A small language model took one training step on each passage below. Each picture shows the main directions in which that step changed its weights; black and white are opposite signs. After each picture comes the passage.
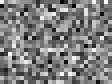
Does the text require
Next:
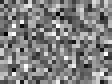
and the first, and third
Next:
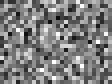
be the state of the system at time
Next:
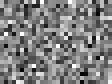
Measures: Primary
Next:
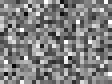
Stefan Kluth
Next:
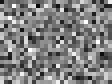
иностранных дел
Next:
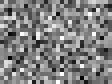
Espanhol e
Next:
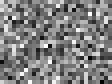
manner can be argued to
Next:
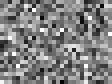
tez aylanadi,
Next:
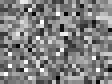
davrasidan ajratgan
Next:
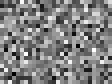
diffusion theory [1]. Recent
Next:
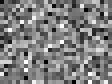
to the fact that it is technically
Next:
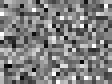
The Results and Discussion
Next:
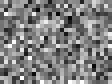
($>0$) are constants
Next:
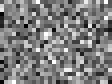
bound for $|\de |$. This
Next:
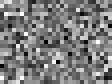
distribution. The normalized radius
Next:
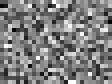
$\mathcal{R} \ll
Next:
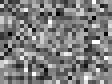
This study aimed to investigate the
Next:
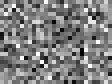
key take-aways and
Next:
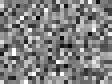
which the alphorn is
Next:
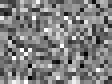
related to surveyed areas of the
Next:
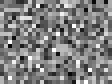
Statistical significance
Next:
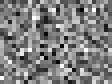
the threshold peak will be
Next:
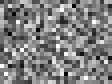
gives rise to its functional
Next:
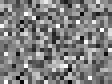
MK-801 is used to
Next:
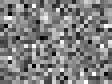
strategy. Among the
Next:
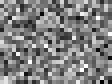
in the demand of fresh
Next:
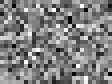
tensors, corresponding to quantum
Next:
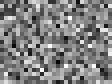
kemudian pasar
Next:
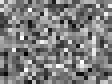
in the film is not
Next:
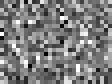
of the classical lamination theory
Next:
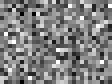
el objetivo
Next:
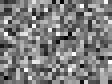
JP "Mladost"
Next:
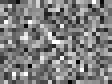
without any experiment challenging the existing
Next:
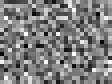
de iniciativas no
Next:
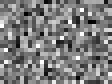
a large number of possibilities
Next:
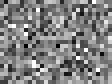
prejuicio ha
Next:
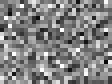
ditetapkan dalam
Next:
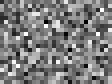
moving on a circular
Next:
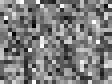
discuss possible reasons for the
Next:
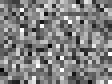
reference values, mainly because it has
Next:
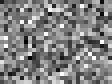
to the method which are following in the
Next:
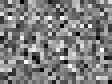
of content people and services.
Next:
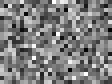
\DEStwo. The
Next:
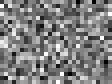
The sites of these second grade
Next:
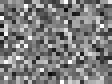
como uma forma híbrida
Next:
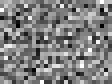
daha güçlü
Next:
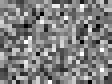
in the minds of the
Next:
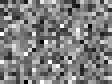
of $\pi$, only even
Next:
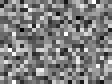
recently assessed temporal
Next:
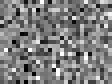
different wafer runs of
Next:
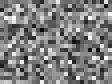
(Zenin et al.,
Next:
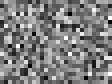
balkida hayotda
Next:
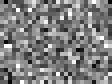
%%CITATION =
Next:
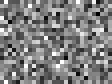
representing the truncated
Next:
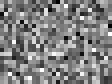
presented. The results are presented in a
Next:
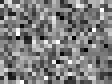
I., Kasumov
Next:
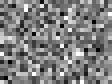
estudados e 2 por estarem
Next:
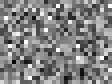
sa tipică (art.
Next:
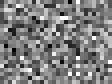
prețuit într-un
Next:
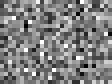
ham samarali qarorlar
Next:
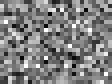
used in a figurative
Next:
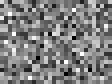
kerak emas. Nina
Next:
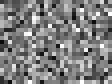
a strong and significant relationship between planning
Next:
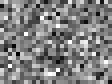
sources, from low to high activity
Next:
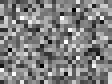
in most material handling activities in
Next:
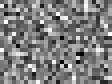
and practitioners. According
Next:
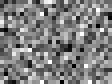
equal to $\delta$ (see Figure
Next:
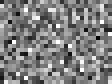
the result of the compressive strength
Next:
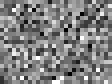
distribution. Anyway, soil
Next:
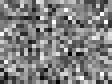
EPIC instruments were
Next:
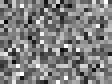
providers' Willingness for
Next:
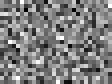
kiygan odamlarning
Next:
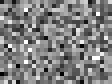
checked by the usual
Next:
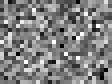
additional term s_j coming from
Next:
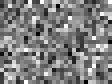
$I_b$ and the
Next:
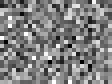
devices. The first-order
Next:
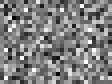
traveling alone, and
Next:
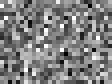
organization is critical to predict the
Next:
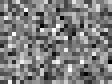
Atorning “Mantiq
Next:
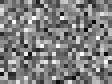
2006 in this field, evaluating
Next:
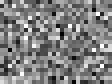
the precursor, located
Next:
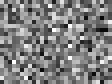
\right)} \right)$, where
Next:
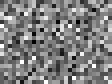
и вирусологии».
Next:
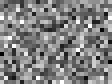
satisfies (2), we
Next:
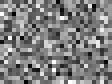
aliciamento nas redes
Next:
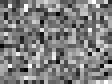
Note that the full trace
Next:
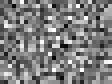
permanent settlement for
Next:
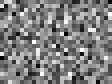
cu alte categorii
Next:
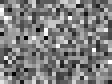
Marian.⁸ We
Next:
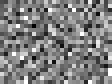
each router 3: if
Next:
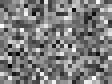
terminal raceme with white
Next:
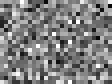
demonstrated an impressive
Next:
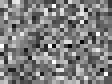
empty room so that he
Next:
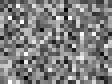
could be built to transfer
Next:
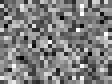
of the temporal dependence of the
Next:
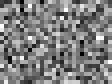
ingredient for
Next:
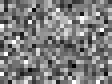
feature selection (FS)
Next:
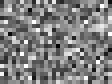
\caption{Same as Table
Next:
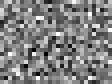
antisymmetric second-rank
